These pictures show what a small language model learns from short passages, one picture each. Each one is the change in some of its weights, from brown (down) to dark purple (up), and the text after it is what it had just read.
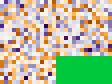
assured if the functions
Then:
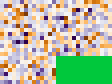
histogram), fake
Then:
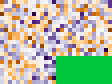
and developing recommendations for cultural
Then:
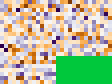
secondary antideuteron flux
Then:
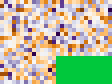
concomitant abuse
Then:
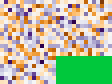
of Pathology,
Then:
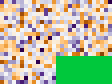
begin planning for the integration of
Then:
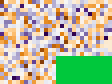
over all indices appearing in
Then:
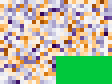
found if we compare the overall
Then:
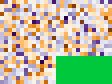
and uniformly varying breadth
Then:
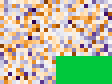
a slight offset across the
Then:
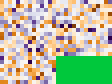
Let us see now what we
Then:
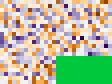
the best adjacent based on
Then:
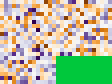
a 2D harmonic oscillator
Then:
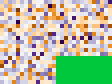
best results in this type of
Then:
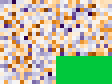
all samples of the noise
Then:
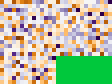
approaches, and datasets developed under
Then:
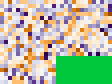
being about half of the
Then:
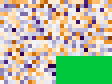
assess noise and interference effects
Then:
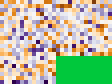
is called as a fully connected
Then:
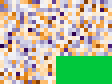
in complex networks and a family
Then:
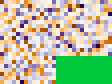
can be derived by a Hamiltonian
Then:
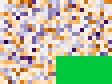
discuss implications for new Higgs and
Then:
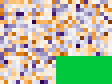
these lists corresponds to the
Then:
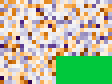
is a unique one-block
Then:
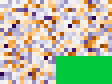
est\~ao por
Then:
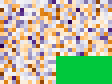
% \end{theorem}
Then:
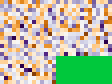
also depends on teachers'
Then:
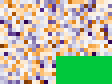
this symmetry (which we shall
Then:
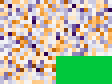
terms of overall cost, to
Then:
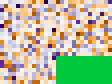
and 27. The proofs
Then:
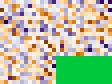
\end{align} where
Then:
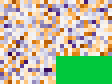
reaction beam for flexural
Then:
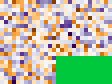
He nanodroplet
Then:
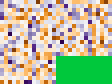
the second two terms of the
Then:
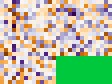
concerned for facilities and
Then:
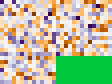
six months and correctly predicted
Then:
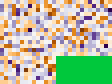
discretization of the values of
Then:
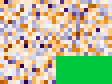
of Circuit
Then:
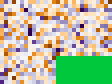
The dark-gray region shows
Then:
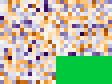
component used in the joint formulation
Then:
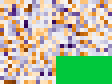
inserted into the educational
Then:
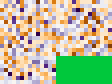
action plans, discussing
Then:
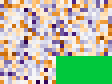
Let $e \in
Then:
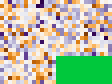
with ethical standards Statement of
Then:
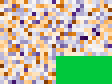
and analyze both cases below.
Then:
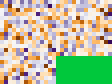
5. shows the average particle
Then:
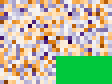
the above conditions is not achieved
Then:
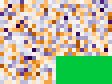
an intermediate for the production of
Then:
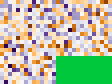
the score-series if
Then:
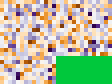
higher in HIV positive individual
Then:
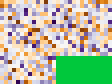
order of convergence until the
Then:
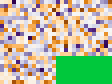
is called "laminate
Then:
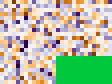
for any $S$-module
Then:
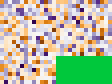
that all shifted products
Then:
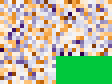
reasonably be accommodated
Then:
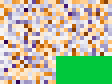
the predictive model were
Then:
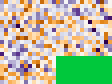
that "The goal of the
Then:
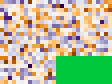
strategy $\sigma^\ast$
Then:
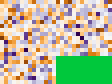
Moreover, our algorithm monitors
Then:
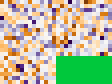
First, we study the linear
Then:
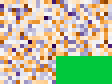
the results obtained only demonstrate the
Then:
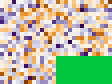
The existence of the orientational
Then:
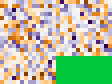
an $\R$-class of
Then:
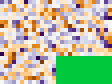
Recall that we have denoted by
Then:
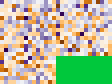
ties'' hypothesis proposed by
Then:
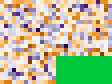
their small associated calibration statistics.
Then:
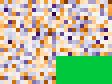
interesting to determine if there is
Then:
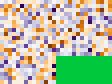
\Delta(E) =
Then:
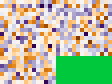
degree of blogs.
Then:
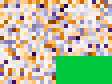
situation changed apparently.
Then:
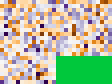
the test was to assess whether
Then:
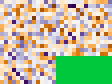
following asymptotic upper bound for the
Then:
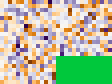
– remarks during the
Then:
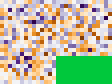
as discretizations of the
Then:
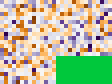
following procedure. We first solve
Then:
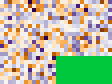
given in the text.}
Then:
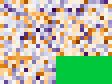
dislocation is an
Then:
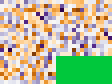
wave function. Here,
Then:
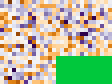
to investigate the consumer
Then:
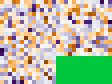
concentrated MeOH extract
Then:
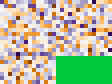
day the peels were
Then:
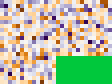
decoy photons and performing
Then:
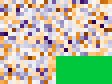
must be started at the
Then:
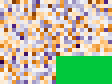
heating native egg
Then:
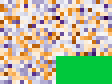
plane objects. The proxy
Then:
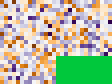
stability of the paint
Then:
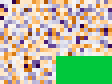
This ensures that the heat of
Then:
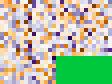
of neutrophils
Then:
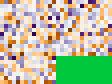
At present this eastern
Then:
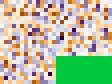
multiple domains. Each domain represents
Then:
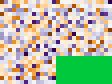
and technology tools, and
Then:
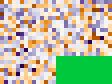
by all types of products except
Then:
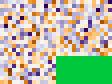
set of Bayesian
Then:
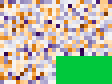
for constitutional protection to
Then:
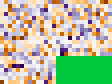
the following corollary.
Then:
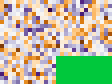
flux of the light primary
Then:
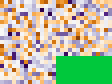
used to describe quantum states for
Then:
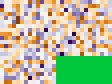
of the Hubble constant
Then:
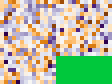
chiral ring (also known
